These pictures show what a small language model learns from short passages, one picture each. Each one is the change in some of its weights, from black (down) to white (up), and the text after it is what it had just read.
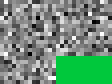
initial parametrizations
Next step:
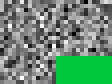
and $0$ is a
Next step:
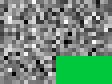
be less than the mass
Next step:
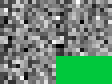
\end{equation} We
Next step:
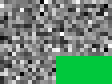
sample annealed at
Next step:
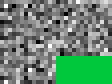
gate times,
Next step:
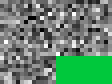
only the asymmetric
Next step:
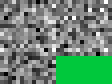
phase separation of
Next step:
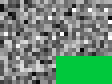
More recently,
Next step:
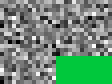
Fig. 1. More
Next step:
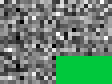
artifacts. Figure
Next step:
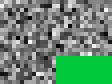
Thus, for $\epsilon
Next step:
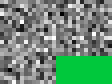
that \begin{align*}
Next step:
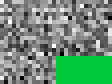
second mode could also
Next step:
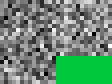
of the model has been also
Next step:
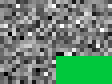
the survival function of
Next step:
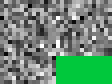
also extend Theorem
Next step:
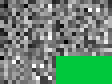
Laplacian which
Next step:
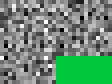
then we can write
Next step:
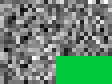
to configurations with
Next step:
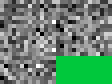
\] Since we have
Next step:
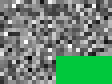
and provide an overview
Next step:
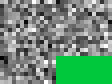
to find a desired
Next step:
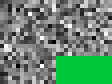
tensor, we obtain
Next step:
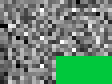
From this we can define
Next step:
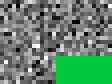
above, by a {\em
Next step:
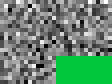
to establish the
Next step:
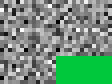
m g b g U b
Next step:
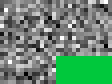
at the IRAM
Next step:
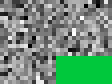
will see that things are
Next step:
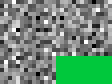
previous section, the
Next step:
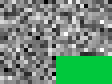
rotation- generators
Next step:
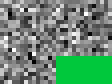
We claim, that
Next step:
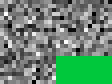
case of random variables in
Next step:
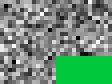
for discrete test
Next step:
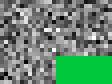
one of the key
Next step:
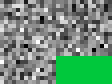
each $j$ that
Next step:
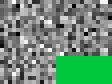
large deviations.
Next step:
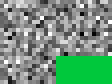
one may determine
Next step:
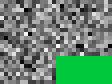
two distinguished
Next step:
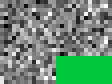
smooth component of
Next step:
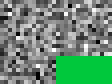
efficient when the
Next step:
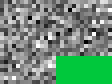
dust free side
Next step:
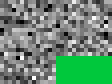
$\OO$ and prove
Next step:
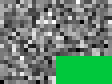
\langle \Asmooth
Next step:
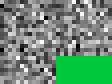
knot. And the
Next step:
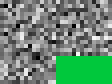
sufficiently large. Let
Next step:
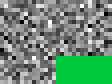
have thereby obtained a
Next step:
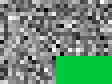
the minor giving
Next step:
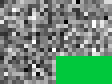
in practice
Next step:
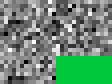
affects instead
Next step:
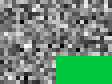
This is a report
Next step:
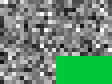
the couple stress does
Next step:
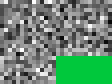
to $n$ by a
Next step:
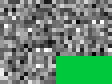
h_t \circ
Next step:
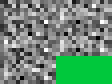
we first choose a
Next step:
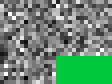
N_{L}$ with the
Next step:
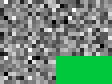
standard to verify
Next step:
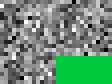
square clusters
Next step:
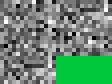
emission of a
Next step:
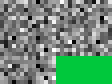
\par There are
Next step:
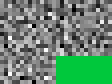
we ask whether
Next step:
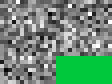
in turn allows
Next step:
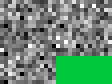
same leading coefficient.
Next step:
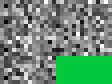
to an easy
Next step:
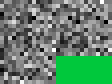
(cf., for
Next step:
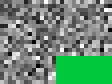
the simulation is increased
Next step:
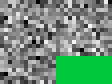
model make use of
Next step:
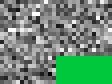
the network would fall
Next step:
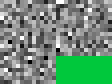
``A system level approach to
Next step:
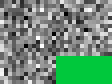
We plot the
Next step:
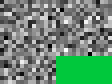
be an isomorphism in
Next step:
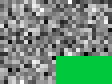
appropriate conserved
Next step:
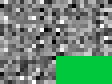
energy can be optimized using
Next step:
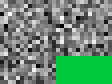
Furthermore, a
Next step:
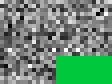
in $n$ only.
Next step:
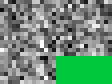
and secondly because the
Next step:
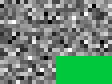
a closest approach,
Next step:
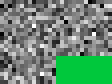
standard zero-free
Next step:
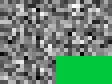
demonstrate that the
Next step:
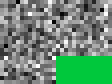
of the Berry phase
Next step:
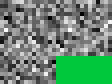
has a best rank
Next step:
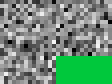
Introduction Small
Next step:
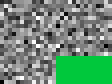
scales $\lesssim
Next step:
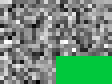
elements. In this case
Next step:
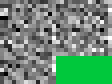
to \begin{equation}
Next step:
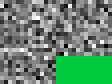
by the uniform
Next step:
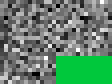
of $f$, the
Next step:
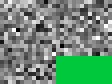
in the previous section may
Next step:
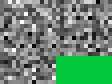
packing in between our
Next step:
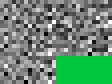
expressed in terms of
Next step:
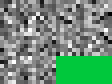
be true at every
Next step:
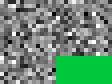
condensed in a
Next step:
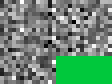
, \varepsilon )$, for
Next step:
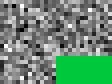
An exception to
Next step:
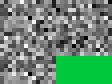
samples are mixed with
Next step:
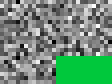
under local planar
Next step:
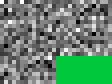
of atoms was
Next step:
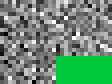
found eg. in
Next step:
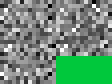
presented as a superposition
